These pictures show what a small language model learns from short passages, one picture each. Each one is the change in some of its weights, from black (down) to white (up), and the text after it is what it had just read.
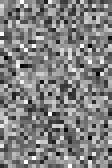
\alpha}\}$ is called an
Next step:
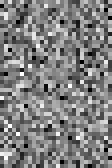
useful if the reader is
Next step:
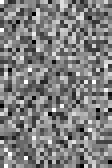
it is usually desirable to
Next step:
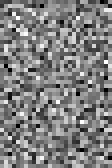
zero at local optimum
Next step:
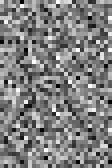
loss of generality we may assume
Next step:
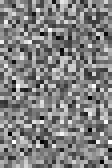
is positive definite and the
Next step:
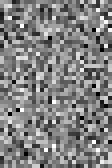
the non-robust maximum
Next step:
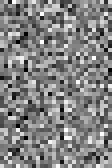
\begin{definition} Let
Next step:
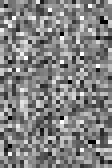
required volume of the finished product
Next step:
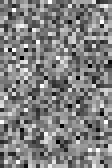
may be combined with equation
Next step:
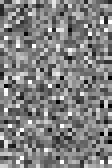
preconditioning technique is also
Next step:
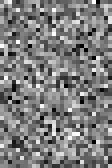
higher-order convergence rates.
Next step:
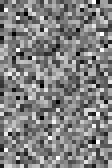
denotes the normalized regulation
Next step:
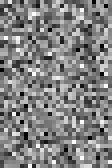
chemical kinetics between
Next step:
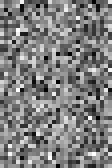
a topological category with the discrete
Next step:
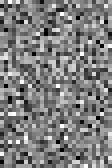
So, through the notion of a
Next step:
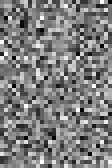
theorems, the main theorems
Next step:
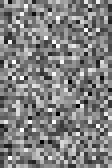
couple of very close simple
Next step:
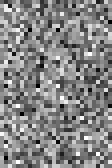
from two terms of this series will
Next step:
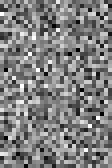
of, say, the 6 initial
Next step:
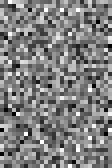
0$ such that $[\lambda,
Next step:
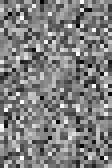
with the classical method of the characteristic
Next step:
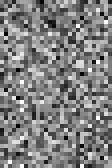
easily derived, and that the results
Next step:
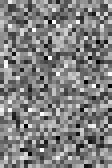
of such a compact parameter set is
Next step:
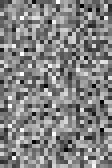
consider the typical difference between the
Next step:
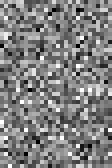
LRX$ for any given
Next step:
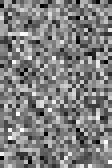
exponential lattice $\{q^k,
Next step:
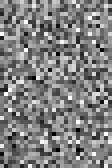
in what follows $C$ will
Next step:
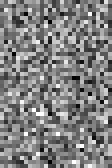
of the second, which is called
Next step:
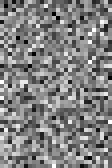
Theorem A }(Bang
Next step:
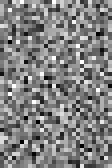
After the coordinate changes
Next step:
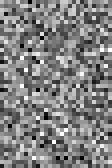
be viewed as a
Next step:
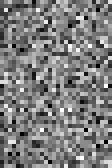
angles, or eigenvalues,
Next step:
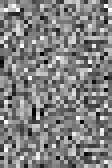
no attempt was done
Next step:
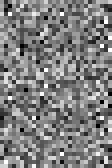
increase of indices
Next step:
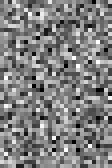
rational elliptic curves with a global minimal
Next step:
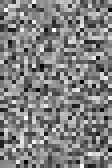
establish a bridge
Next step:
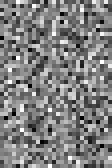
interpret the right hand side sum
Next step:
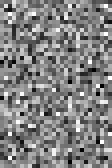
Equation (\ref{15})
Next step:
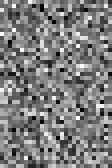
\cite{Soa}] Let
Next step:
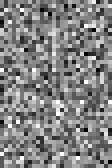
this allows mechanical computation of
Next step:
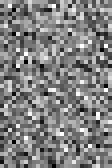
systems, {\it Proc.
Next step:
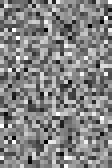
\subsubsection{Construction of the
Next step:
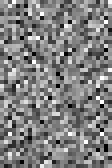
given by \begin{align*}
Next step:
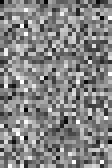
projection estimators require choices of
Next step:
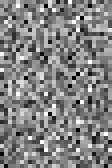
$u$ where the pair
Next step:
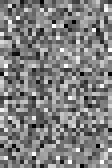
lowest RRMSE at
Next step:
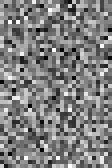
\Psi_\varepsilon$ defines a
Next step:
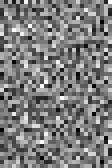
that $\mathcal{F}
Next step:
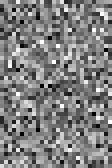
Banach spaces failing $(\cal
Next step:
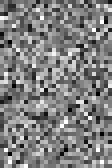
an algebraic derivation relying on
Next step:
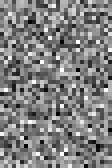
we restrict the class of solutions
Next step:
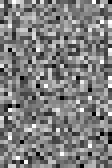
demands that there exists another
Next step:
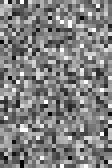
neural networks: A
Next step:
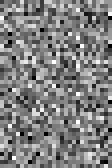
components $k=6$. We
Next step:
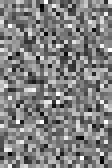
\right) ),\quad
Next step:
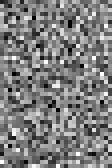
Palm distribution of a point
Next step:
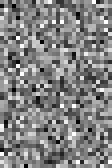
analytical method of simulation of
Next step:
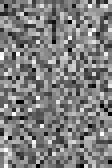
it is customary to
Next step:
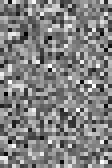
\begin{theorem} The equality
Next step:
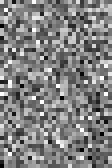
will be used instead of the
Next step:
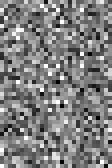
Chow group. The general
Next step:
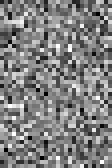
following manner. Suppose given a
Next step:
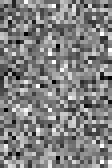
deformation. In order to
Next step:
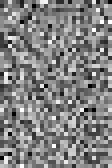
no real periods.
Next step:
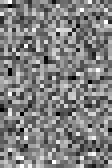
we have a surjection $$\varphi
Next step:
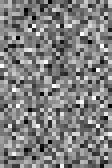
of \lsc\ functions in
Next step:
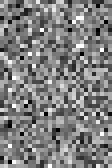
far-field expansion and
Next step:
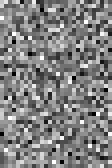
of \eqref{contle}
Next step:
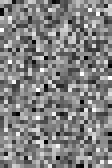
it is a~group with respect
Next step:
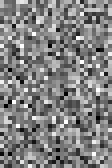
the vertices $v_2$
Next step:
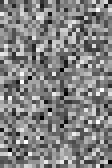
an entropy solution of the
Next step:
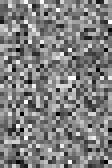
we have \begin{equation}
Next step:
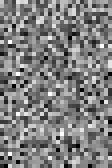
the limit exists either in the
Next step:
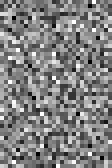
N_x$ such that,
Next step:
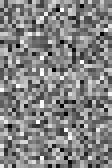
as the Lagrangian counterpart of
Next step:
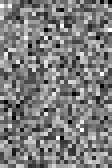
\sup_{\tau \in
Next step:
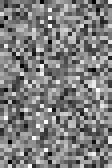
a non-canonical isomorphism.
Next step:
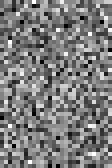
a monolithic solution
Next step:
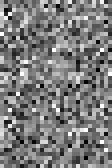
law of $\Hi$
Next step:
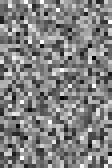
that \begin{equation}
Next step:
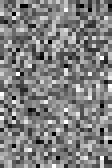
for both the MFIE
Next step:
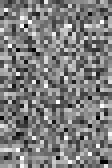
not exist. Second, if
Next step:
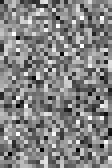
with $k \le n$,
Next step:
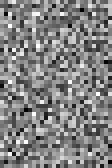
are omitted because of the
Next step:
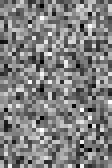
which solutions to the one dimensional
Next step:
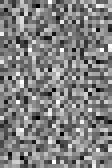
are elaborated in
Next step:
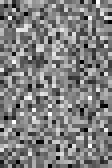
the sequel. For definitions
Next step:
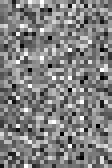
Proc. Int.
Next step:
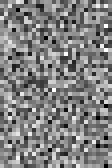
\left \{ n;\mbox
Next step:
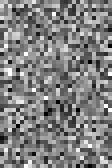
Let $(\gamma,\nu):I
